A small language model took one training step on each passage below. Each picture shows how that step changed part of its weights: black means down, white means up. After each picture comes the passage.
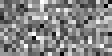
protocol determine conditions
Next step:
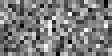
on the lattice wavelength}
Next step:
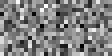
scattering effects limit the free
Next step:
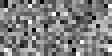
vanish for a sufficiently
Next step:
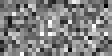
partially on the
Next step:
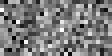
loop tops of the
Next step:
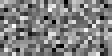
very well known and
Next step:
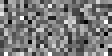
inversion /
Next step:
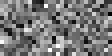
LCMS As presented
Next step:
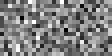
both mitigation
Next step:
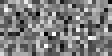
is done using the typical
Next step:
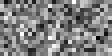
(as well as possible
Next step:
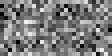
vertical direction is
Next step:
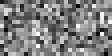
This reflects realistic
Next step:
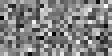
data in the optical,
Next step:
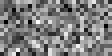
1/\beta$ and
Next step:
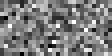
The superconducting phase
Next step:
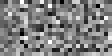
equations with one split by
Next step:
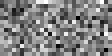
inclusive and differential
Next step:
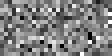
our knowledge,
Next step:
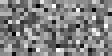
$\xi \rightarrow
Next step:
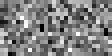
the claim that
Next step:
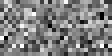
of the proton radius
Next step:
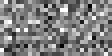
single scalar field exponential model
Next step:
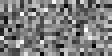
from Science Foundation
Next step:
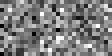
prediction that combines values
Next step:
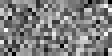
the inset of
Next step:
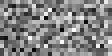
adding these contributions.
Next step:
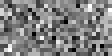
the exchange. The
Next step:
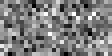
tensor is commonly
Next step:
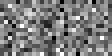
of multiple protein
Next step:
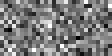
of absolute
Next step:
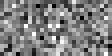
zero. While the
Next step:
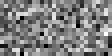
Instead, in
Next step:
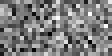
illustrated in the
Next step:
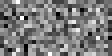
magnetic moment. % The
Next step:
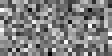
these difficulties,
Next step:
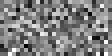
the firing rate
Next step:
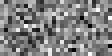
to permute the
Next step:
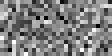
derived using the following
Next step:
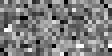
strongest close to the
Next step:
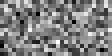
is only one update
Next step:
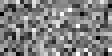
3$ TeV for
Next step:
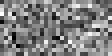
departure in the
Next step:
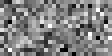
electrons. However, it
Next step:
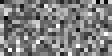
This difference is consistent with
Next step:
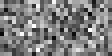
the measured Pt
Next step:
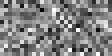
of a phoretic
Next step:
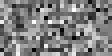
selection threshold depends on the
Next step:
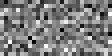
If the number of
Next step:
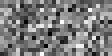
that an in-band
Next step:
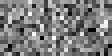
and quantum level. It
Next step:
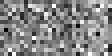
A number of theories of
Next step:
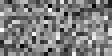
useful reference, we compare
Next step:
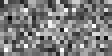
more spatially extended than
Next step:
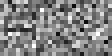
two versions called
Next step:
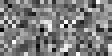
of $\alpha$. Here
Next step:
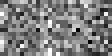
we will need to study
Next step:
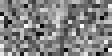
relativistic hydrogen atom
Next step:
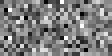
telescope with
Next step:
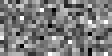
escaped detection.
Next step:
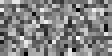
spectral lines are listed
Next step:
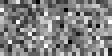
to the electronic excited
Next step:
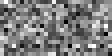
italics in
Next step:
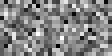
t $ the process is
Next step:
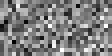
present three-panel
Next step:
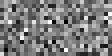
performance can be tuned
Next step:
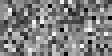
devices in parallel;
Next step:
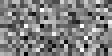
conducted with the
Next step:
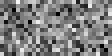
1$ is captured
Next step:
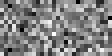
of standard molecular
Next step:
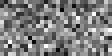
if the Universe is
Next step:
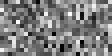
to map the bare
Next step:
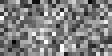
used to compute gravitational
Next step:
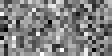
all 1D and
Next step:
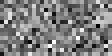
anisotropy can change
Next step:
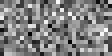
Aperture diameter
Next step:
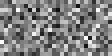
our results on the
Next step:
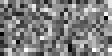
by 2, vertical
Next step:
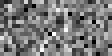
grows slowest with
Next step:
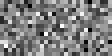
packet is
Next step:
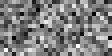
configuration-space is only
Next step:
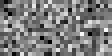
lead to a mass shift
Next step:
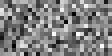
the next step is to
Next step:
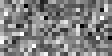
true value. On the
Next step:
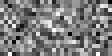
of a parameter subset
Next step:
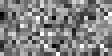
can take on only one
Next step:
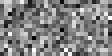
series of experiments with
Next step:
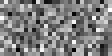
path. Each
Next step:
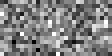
we show that the same
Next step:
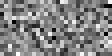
singular. By using the
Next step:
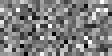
this implies that the
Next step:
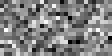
emission towards 10
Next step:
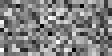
phase first proposed by
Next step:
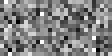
the system size is always
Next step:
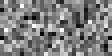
approach relies on the
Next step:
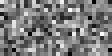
\( \Delta
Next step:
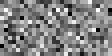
CDM power spectrum in
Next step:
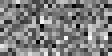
mode does not appear as
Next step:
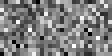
to remove any
